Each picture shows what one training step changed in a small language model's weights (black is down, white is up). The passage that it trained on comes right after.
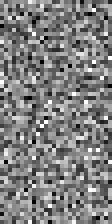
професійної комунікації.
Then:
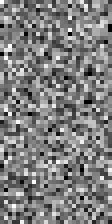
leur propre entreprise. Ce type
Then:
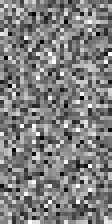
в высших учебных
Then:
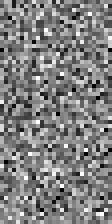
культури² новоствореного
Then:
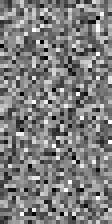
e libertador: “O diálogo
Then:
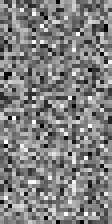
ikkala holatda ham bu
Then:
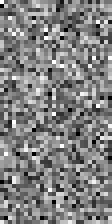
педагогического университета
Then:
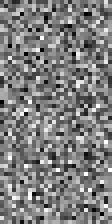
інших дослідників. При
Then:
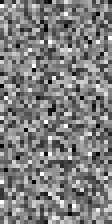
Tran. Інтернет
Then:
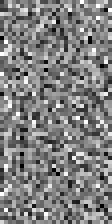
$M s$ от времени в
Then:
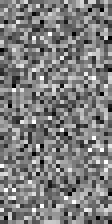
устраивающую его
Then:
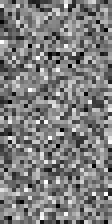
kunda ta’lim-tarbiya
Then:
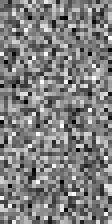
International, 37(6),
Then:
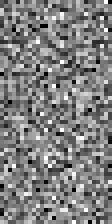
важнейших мест в
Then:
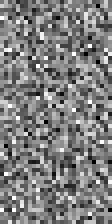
texnologiyalarni joriy etish jarayonida
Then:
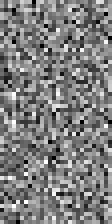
of the study was to identify the
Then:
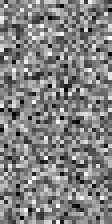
va uning tarkibiga kiruvchi
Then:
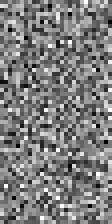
ortiq bo'lishi shart).
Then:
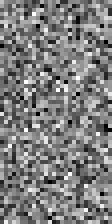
(2003) e Pisharodi e
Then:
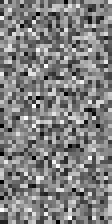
La muestra estuvo formada por
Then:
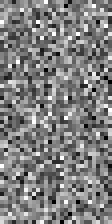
teoria e prática com foco em
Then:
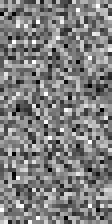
Roth and G Wessolek);
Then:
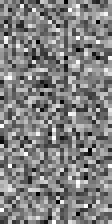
bet. 3. Aliyarov
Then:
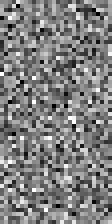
respuestas inmunitarias
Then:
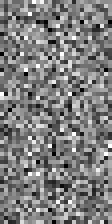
mayor productividad, 11 % (6),
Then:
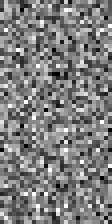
pelos autores em seus trabalhos, o
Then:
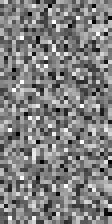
orqali malaka oshirishning ishlab
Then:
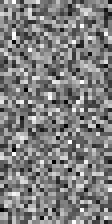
grotere noodzaak van
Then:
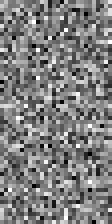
доирасида оғир
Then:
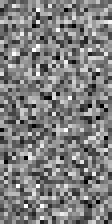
la fin, un post test, identique
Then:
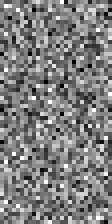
ж року закінчив
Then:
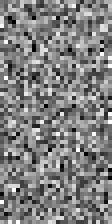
uqib oladigan mashhur
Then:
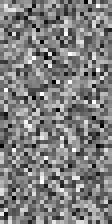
scelta del metodo adatto in
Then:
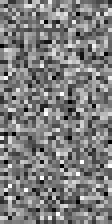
– raqamli iqtisodiyot deyiladi.
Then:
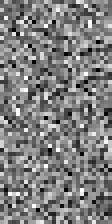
otub sani, Bog`lab
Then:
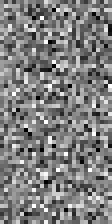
Divulgation des travaux
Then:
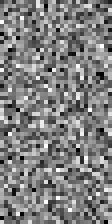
(В.В. Маклаков,
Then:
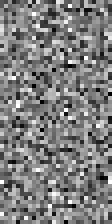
ou se constituent en groupements.
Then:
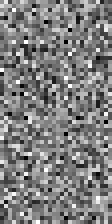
für die **tatsächliche**
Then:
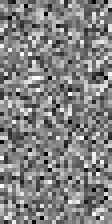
Hamdamova, S.
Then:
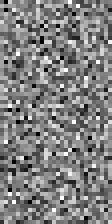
resultan complejos, pero que
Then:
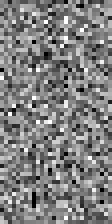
провоцирующее поведение
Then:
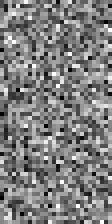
of Mathematics)*.
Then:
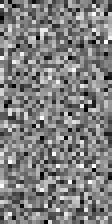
i lekova primenjenih
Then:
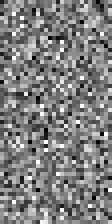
посаді [великого
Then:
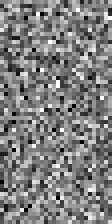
Pengujian slump
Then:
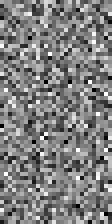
Силаев В.И.,
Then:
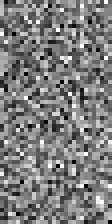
p. [2] Johnson
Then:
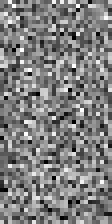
ressaltar que o aumento
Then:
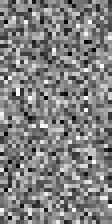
мааниси сактап,
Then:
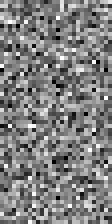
dolor. Es decir, efecto
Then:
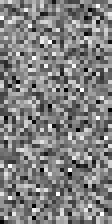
de arritmia (figura 2).
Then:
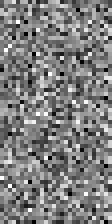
في ظل المنهج
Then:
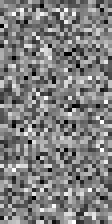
ongli o'zlashtirishga
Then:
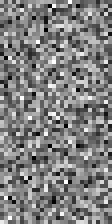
всієї необхідної
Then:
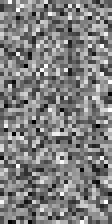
los plazos de creación de
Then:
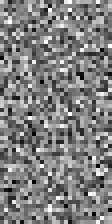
przejeżdżając u
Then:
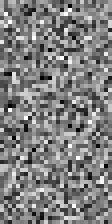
de terminar. Então, os
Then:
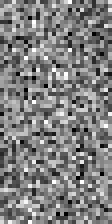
necessidades básicas, custos de
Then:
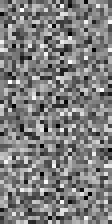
reportan que con la aplicación de
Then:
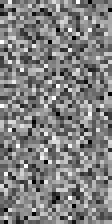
The study is grounded in the
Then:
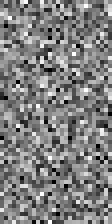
модернизации в Тульской
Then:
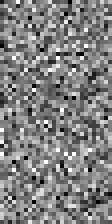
uchun leksik va sintaktik
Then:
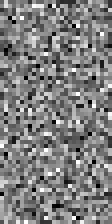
معهم - of authority:
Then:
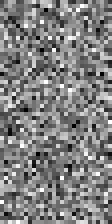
jardim de cactáceas
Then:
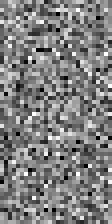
van huizenbouw. B b
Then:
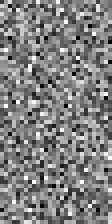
трактування категорії
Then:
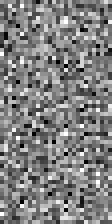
বা অন্য
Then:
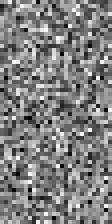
va hokazo. So'nggi
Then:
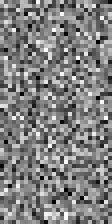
карту для внесения
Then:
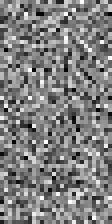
solução foi uma malha triangular
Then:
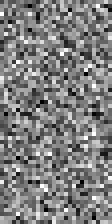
amerindios es diverso entre un
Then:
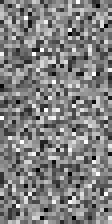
drama de las relaciones. Todo
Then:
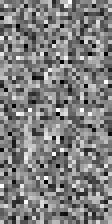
uchun foyda keltiradigan shaxs
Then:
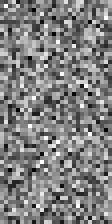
على رأس الهرم
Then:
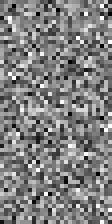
ва ғоялар билан
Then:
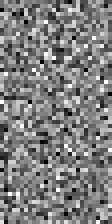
hogy belépjen
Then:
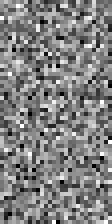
бўлади. Бу даврда
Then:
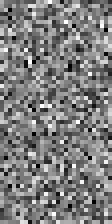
- Allows you to track
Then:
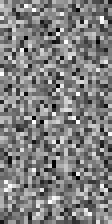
Необходимо ввести
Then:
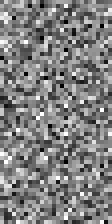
y la inclusión, el segundo suele
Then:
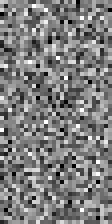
yangi so‘zlarni ajratish,
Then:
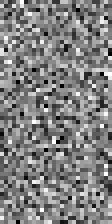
томах М. Вече.
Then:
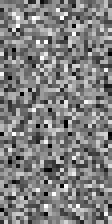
програмування ОНТУ,
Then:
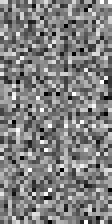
юридичні, так і
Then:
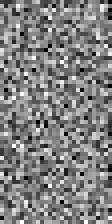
асортименту рослин
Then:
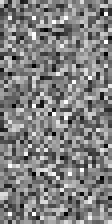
bu tarzda kengayishi estetik
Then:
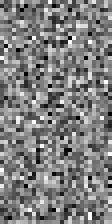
impacto: solo aquellos dirigidos
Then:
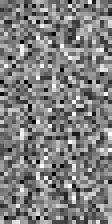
271 p. 6. Journal of
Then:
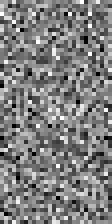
roli. Mahalla,
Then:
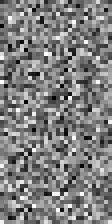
el tratamiento ortopédico cuando
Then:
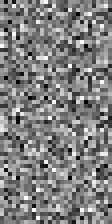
визначення системи органів
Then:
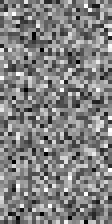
| Observações: -
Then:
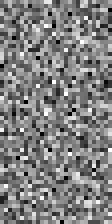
buzilishi; - Teri,
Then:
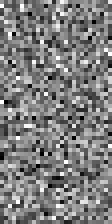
maqolada teatr pedagogikasining
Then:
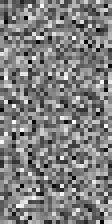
la protección de los investigadores y la
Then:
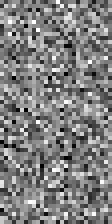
sifat jihatidan yangi
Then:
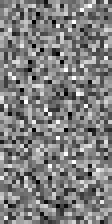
**o‘ngdan senzurlangan**
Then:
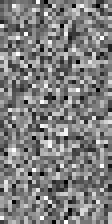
al éxito material que motivan la vida
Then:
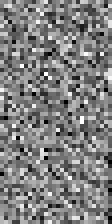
या प्रमुख
